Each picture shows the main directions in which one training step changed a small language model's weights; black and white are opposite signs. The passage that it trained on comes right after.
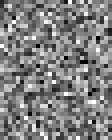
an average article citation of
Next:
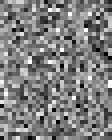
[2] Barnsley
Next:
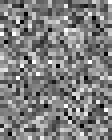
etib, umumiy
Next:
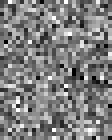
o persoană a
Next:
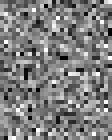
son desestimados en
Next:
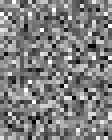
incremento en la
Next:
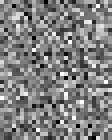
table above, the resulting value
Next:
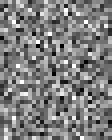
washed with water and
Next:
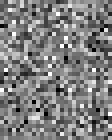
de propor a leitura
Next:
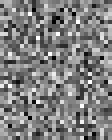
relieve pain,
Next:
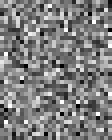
the present survey were in majority
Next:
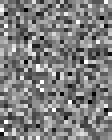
in students' dialogue,
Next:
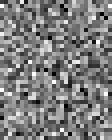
be excessive in weight or
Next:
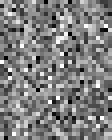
причиной изменений
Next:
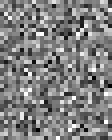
long since drawn the
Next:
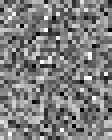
issue of maintaining high standards
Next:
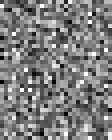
of virus, but infection cannot
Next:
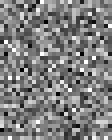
mobile phones, Danil
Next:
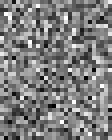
evidence of millet as a
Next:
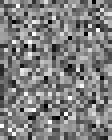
же час,
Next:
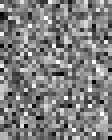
severity of a disease in
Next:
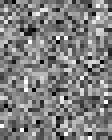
as combined modelling to
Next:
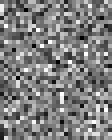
in 2022 (Renewables
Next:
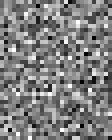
gap was maintained between the
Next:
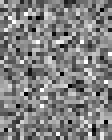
then processed through the
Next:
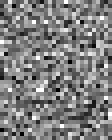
et les besoins
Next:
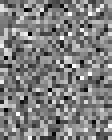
and Naznin
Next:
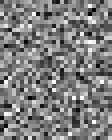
dependent variable is respiratory
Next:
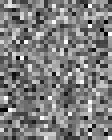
a strategic leader of
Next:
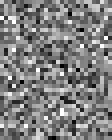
solutions. Batches were
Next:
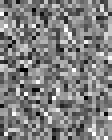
un tipo de software:
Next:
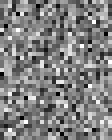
a Review of the Literature
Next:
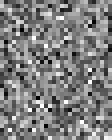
served as principal investigator
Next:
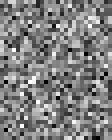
questions suivantes : «
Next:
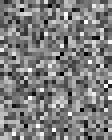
Transformer neural
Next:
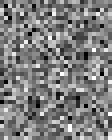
использовалась в
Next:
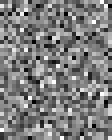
a large number of people
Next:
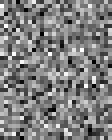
in group A than group B
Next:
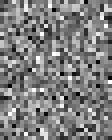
William Cullen
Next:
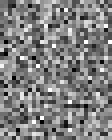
virus disease 2019, also known
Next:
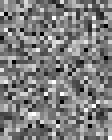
disease combined with a sharp
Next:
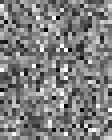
have been demonstrated to be
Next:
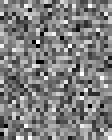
diverse learning opportunities, making higher
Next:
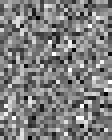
its challenges and learned
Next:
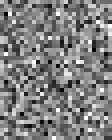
the legislative elections and
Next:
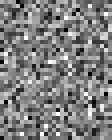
agents such as the
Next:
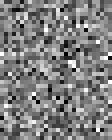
куни (иккинчи
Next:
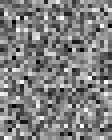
business ethics, in addition
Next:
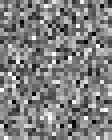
family planning Yes 75
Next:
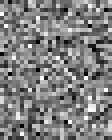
for heat treatments as well as
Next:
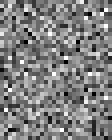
Crioulas de
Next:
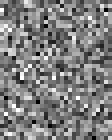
phenomenon was not seen
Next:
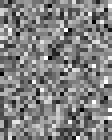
the possibility of later receiving
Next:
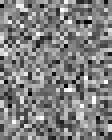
in the profession (see,
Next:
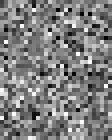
da memória e do
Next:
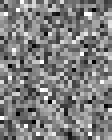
Modeling of the Software
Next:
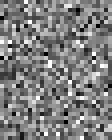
chunki bu elementar
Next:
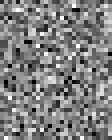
decrease of consciousness and
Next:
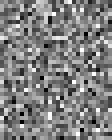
makan yang kurang,
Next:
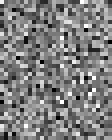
их в общении;
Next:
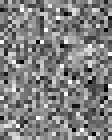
also had a system called
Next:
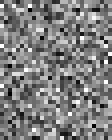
information. Analysis of crime
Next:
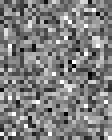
отвечают за
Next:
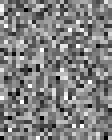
in Section 3 are to be
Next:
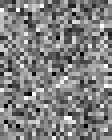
tinggi badan
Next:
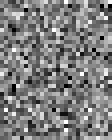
información que puede ser
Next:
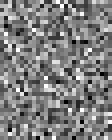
privacy, ✓ water
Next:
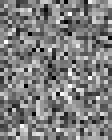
bilan birlashtirib,
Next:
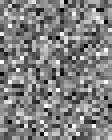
Uzbekistan [8].
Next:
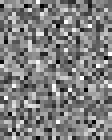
by plasma treatment.
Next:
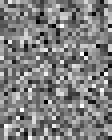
usuli jadidga
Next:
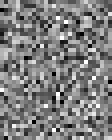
will contribute with observations that
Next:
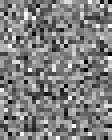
se le ha dado desde
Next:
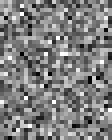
finalmente se preste
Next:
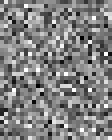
widely described. This specific approach
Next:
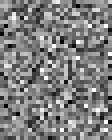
mainly due to improved molecular
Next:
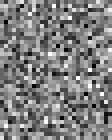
has become more accessible to
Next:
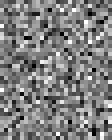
and layout of the
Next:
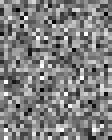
range did not significantly alter the
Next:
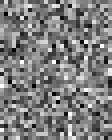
pressure field solution Material
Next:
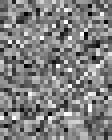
and eutectic
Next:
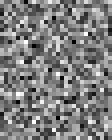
deaths. Results:
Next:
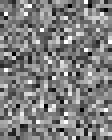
da própria exclusão,
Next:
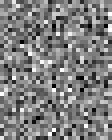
excluyendo las
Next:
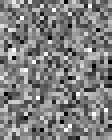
procesos de construcción.
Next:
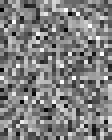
were incorporated to support the
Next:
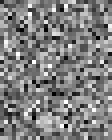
graph? - Not at
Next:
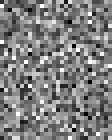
of lessons by creating a
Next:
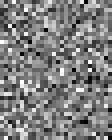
ATR correction
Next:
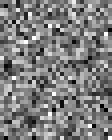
off: almost half of the
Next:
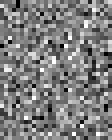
Секция 3 -
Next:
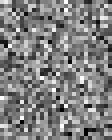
lead to favorable learner
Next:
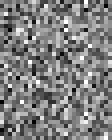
hamda 8 bobdan
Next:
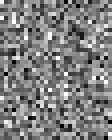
de outros mundos.
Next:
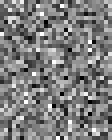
of the editorial
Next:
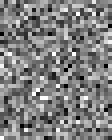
The selective damage to certain
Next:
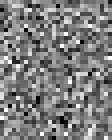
should be represented in the
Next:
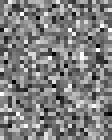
soil pH as incubation
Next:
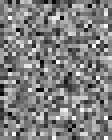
ayollar yuzini
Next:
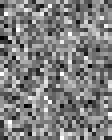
in Management*. 2022.
